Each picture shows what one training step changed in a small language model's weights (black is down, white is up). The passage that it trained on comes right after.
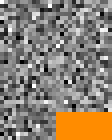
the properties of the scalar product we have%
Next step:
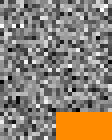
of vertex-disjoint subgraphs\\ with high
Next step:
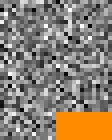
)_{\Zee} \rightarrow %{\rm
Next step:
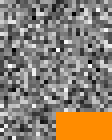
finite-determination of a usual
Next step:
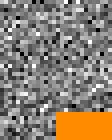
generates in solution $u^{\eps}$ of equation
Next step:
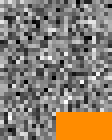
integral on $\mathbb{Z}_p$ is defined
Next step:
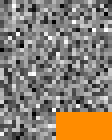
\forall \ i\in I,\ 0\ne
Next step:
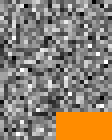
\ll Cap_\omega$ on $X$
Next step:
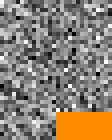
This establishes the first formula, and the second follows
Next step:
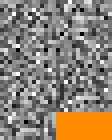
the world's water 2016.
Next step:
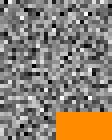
the ray by two parallel copies of
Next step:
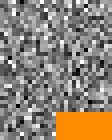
affinely independent vertices of $Q_n$, that
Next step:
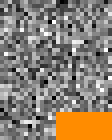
not explicitly take into account transaction
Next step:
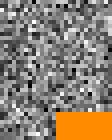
customers with 1-dollar
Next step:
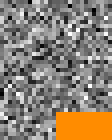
For $3$-designs, there are also
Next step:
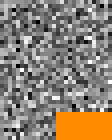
solutions of Diophantine approximation problems.
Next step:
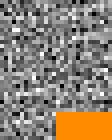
Poincar\'e series associated to closed
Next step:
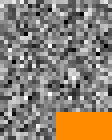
proof) was given by Kouznetsov
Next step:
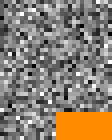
the usual elliptic diffusion operator is replaced by a
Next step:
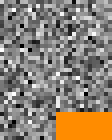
subvariety $N$ of $M$
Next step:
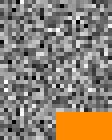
from now on we may assume that $3 \in
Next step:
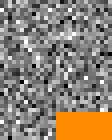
defined locally by $\o$ which can be computed in
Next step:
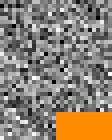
as (discretized) piece-wise
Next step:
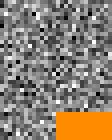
geometry with the group itself (or better to
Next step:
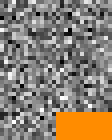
or Hausdorff) measures, or
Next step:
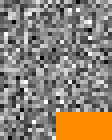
it is obvious that \begin{equation*}
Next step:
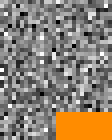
As a consequence, we have \begin{align*}
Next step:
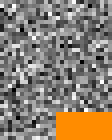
$A$ described in section 2, if
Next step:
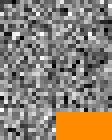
:= 0$.) \medskip Via inequalities such
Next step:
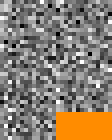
the Pythagorean theorem itself.
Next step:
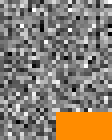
proposed a numerical integration method for ordinary
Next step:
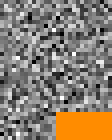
a section of the Grassmannian
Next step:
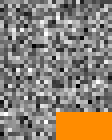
B(n)\setminus \cup_{i\leq
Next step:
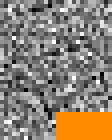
compared against statistical data for the given test
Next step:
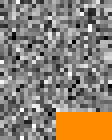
The results section includes a comparison of two definitions
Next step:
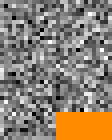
\)-error variation curves were calculated under
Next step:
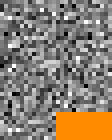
denoted~$U$. We begin by showing that
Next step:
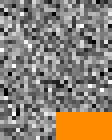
theory is a powerful tool for solving many
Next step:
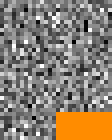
in Section 6 to explain some situations.
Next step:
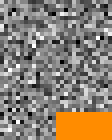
generating function and we show that it coincides
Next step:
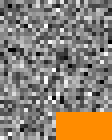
in reducing the computational cost for systems of large
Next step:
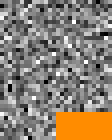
suitable limit in $\mathcal{S}^2$
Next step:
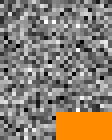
\end{equation} Since, for any
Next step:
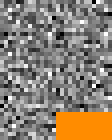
the four cases (a), (b),
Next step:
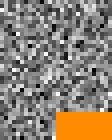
water in the soil as modelled by
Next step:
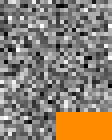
from the action of the Clifford algebra
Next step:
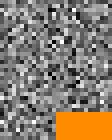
Agboola \cite{a2}
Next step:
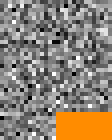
simple $\Pi(Q)$-modules, and thus
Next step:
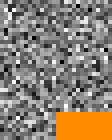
section we def\/ine the Dunkl
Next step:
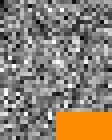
first one, and only indicate the main ideas
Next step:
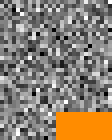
there infinitely many twin primes?},}
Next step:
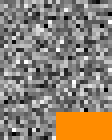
$K$-invariant submanifolds of $M$
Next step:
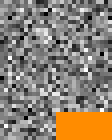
in \cite{Perz}. It was also
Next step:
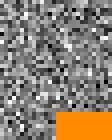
F} \def\G{\Bbb G}
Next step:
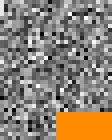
projectively equivalent. Let us provide some explicit
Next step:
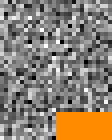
is model-complete in the language
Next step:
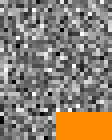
with sides of lengths $\ell_i$
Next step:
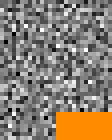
a pseudocompact topological group is a topological group.
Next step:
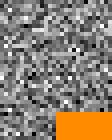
$w$, and let $Z(s)$ be
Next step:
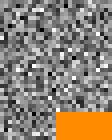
for $\LL_{X^j}$ denoting
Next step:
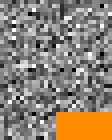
components and body force density components. The
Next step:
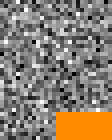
spaces with low regularity, since the cubic
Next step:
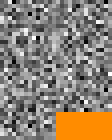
$\prt D$ and $Q$ are sufficiently
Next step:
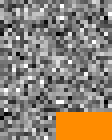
We can ignore it entirely by
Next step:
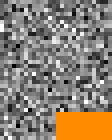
exists, then we say that $F$ is
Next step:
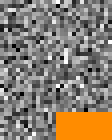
of curves that are $\ep_0$-short
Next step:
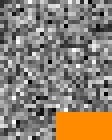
If $H$ does not pass through the
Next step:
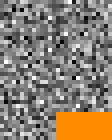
we say that $f = \big\{
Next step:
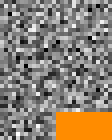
Lemma \ref{lem:localcompa}, on the
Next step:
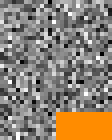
the reciprocal of the corollary above is
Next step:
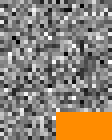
sieve method?'' ``Yes, I
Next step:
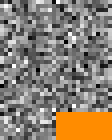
therefore have, from a certain point on,
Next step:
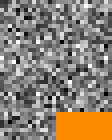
depict the fine-scale velocity
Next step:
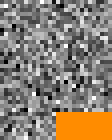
fact, it's straightforward to verify the equivalence
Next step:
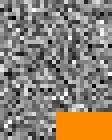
$n$-dimensional mesh (grid),
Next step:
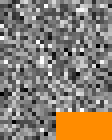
is the Liouville operator for the
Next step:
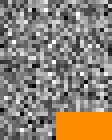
colored dg operads with the property
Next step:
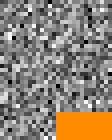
converges to an a.s. nonzero random variable
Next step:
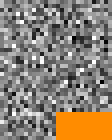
use \eqref{eqn:Psialt} in
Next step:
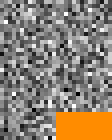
1 & \centering 1 \tabularnewline \hline
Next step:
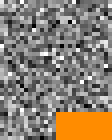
\geq 1$, let $\Gamma_k$ be
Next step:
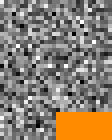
too long for the running head,
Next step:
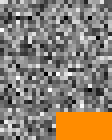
seems interesting, it actually converges just as
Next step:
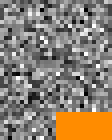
so that $G$ is the disjoint union
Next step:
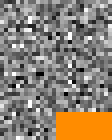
restricted to $I = I_0 =
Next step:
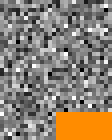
identity on $H_2(X')$, and
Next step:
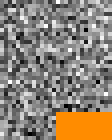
convergence \[ a^{\ve}(Z,s)
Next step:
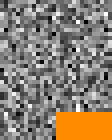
\hat{\otimes} \overline{\A}
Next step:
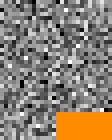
"short" groups of close solitons
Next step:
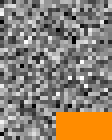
one's past experiences that are used
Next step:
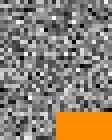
the CPU time for direct initial guess is
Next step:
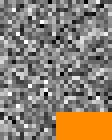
$m$ and $q$, rather than embedding
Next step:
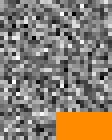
loop space $LN$, is because when
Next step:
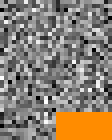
easier to check. Moreover, the relaxed
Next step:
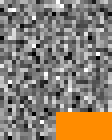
rolling of isometric surfaces and show how a
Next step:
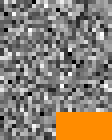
examine the gap properties of $\{
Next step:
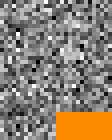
stein degree 2}, $\deg\tau\leq
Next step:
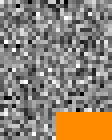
that $\Delta(e)$ factors through
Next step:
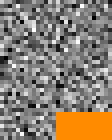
\alpha, \beta | \omega \rangle
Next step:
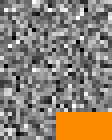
We now state the main result of the paper.
